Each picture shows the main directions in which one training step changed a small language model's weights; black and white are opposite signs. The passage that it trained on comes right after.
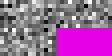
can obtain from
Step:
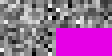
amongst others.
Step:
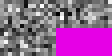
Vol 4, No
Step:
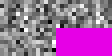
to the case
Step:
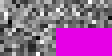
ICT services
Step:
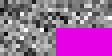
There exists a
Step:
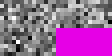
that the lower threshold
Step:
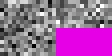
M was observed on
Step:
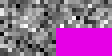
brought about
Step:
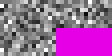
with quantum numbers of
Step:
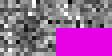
v)$, and for
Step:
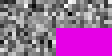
our analytical discussions,
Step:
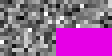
CORE) to
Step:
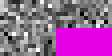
process. For higher
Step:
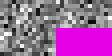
is achieved good people
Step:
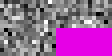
for internationally
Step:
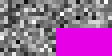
and the natural morphism
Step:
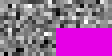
energy depositions of
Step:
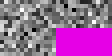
interaction is very
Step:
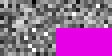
of simultaneously tracking
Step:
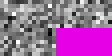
domain had the highest
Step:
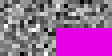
and UVW1
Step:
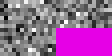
In a recent study
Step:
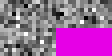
General Hospital
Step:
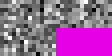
methods to reach these
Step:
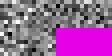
combined with the parameter
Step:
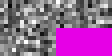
and we do not
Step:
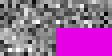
of Eq.
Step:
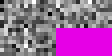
prior belief in
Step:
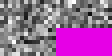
as we seem to
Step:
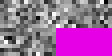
the RMC
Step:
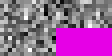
these processes have to
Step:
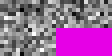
pairs technique using
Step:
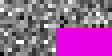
By expanding the
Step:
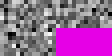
study rooms).
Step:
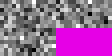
in quantitative determination
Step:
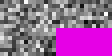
the media.
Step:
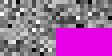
function (see
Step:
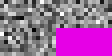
where the discrete
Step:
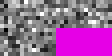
In the last few
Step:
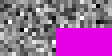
The case of the
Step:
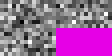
of included article.
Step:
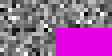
that students' performance
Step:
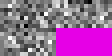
development jobs
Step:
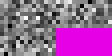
the exponential is
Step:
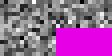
wave function was time
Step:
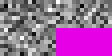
number of terms is
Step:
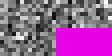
the ambient connection
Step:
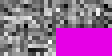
models. We analyze
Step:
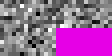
results were analyzed using
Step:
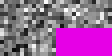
all the events and
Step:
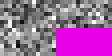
defined in the same
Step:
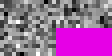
Bi) as two
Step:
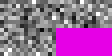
informative knowledge
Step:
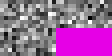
total power spectrum
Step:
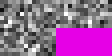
It is reasonable
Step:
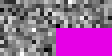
derivation from
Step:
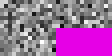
change the cavity
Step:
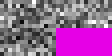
label of the given
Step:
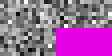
the DP with
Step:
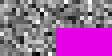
$\Omega$. For
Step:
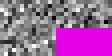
BLA coordinate,
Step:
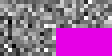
Recall that we estimated
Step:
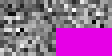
segments corresponding to very
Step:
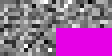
which is also
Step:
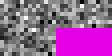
the context of the
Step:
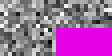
State University,
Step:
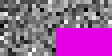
particularly interesting if certain
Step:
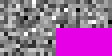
in the tree.
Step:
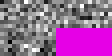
the individual. One
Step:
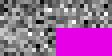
problem. The model
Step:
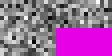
as a linear combination
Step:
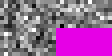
is in the orbit
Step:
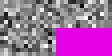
abelian categories over
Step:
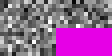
pose a similar
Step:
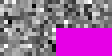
modulo primes
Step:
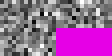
its commitments to
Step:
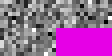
our operators in this
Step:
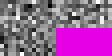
energy cut-off
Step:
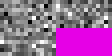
Otherwise, all
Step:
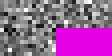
all primes
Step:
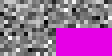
brand image.
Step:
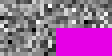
method. Furthermore,
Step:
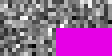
total number of samples
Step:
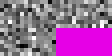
The cash cycle
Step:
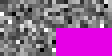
load cycle and the
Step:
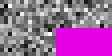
In this section,
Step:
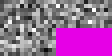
treating only
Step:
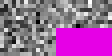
\noindent where the
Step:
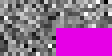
a stable set,
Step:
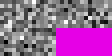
such as negative or
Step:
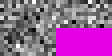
an inset of
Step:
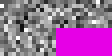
with the very
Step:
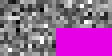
potential vs. capacity
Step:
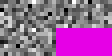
accept speech
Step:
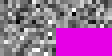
(not significantly different
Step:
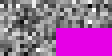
of the junction
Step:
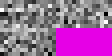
tractable mathematical
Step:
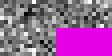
shown in Fig.
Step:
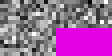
the ability to directly
